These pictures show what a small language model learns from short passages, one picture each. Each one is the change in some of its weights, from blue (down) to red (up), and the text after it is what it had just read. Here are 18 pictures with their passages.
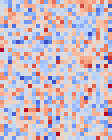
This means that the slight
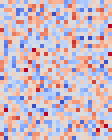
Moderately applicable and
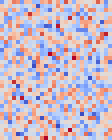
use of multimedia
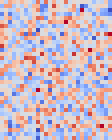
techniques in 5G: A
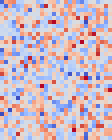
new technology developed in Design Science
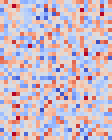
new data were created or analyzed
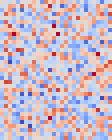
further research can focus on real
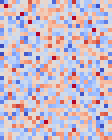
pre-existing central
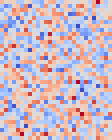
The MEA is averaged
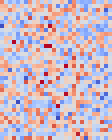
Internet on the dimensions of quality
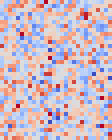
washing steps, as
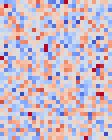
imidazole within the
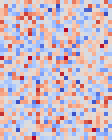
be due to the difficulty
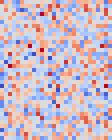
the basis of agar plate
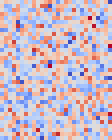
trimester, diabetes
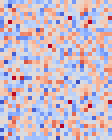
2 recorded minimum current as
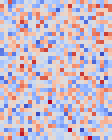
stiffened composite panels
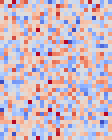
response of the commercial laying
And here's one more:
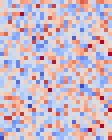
2010). It also evaluates
